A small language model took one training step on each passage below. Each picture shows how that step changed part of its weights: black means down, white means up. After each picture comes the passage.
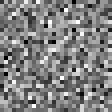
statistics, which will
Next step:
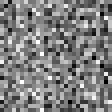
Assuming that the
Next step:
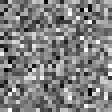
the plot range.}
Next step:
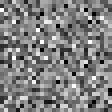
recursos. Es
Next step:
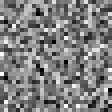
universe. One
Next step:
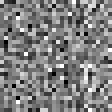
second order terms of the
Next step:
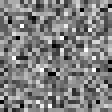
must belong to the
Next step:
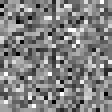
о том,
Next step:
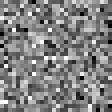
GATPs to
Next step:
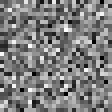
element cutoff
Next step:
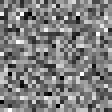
enter them by
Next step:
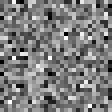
contextual information to
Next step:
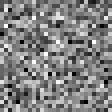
A revised
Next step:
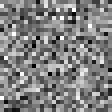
та не несе
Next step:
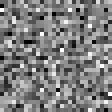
fue evaluar la
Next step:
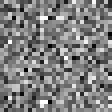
X-ray band.
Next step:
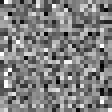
el contexto de la
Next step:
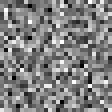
en sciences
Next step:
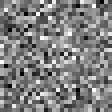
$P$ symmetry
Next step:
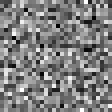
de diensten
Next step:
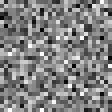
of a defect
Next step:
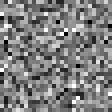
scale was provided by
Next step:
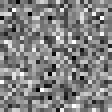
Ocean: An
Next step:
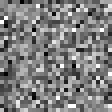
gap narrows from
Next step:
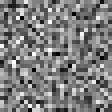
une vision
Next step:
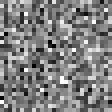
with uniform axial
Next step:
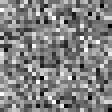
the SMMF
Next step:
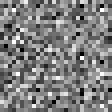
programmable, large
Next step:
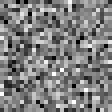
and $\langle 110
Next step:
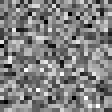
to compare them with
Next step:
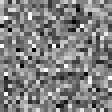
difference in PPN
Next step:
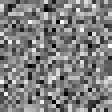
species in their
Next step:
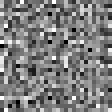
bilan teatr
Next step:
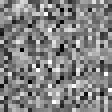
humans performing a
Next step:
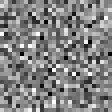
CV curves show
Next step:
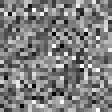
equation the dissociation
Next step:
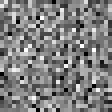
but reduces
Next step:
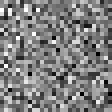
in gain.*
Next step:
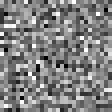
the corresponding 2-d
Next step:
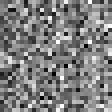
parameter integration first and
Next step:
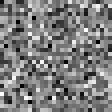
del trabajo**,
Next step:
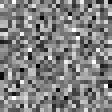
we computed a number
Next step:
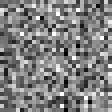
small fraction of the
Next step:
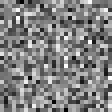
motion of a
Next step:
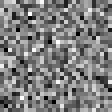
function, and another
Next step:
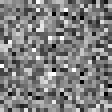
população negra,
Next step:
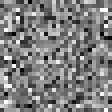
à la constitution
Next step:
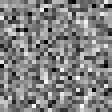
and Jiang,
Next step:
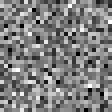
reaction yield
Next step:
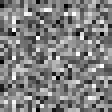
unub chiqish
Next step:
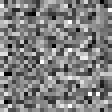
& \error
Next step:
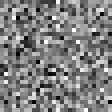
чтений. –
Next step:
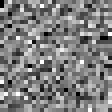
diversidad de actividades
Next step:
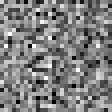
asosida qabul
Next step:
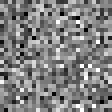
the one extracted
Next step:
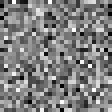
mechanisms to
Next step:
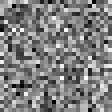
criteria for the
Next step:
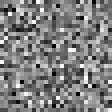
for the first time,
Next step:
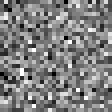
and X-type,
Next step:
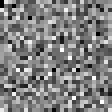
la población
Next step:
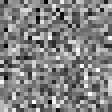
the Rashba
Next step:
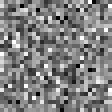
data used in this first
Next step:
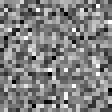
students. The methods
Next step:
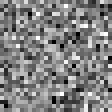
of the outgoing
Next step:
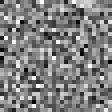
modes, it is clear
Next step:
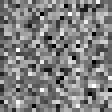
qilinadi. Bu
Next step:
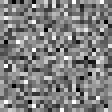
months after
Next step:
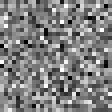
than the Fermi
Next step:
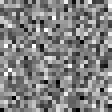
par de ROA
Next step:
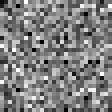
el aprendizaje.
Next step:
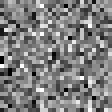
la realidad puede
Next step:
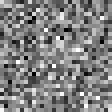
the entire length
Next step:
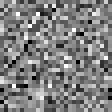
conjecture to each
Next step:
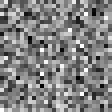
gives them a
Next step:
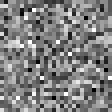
oshgan sari
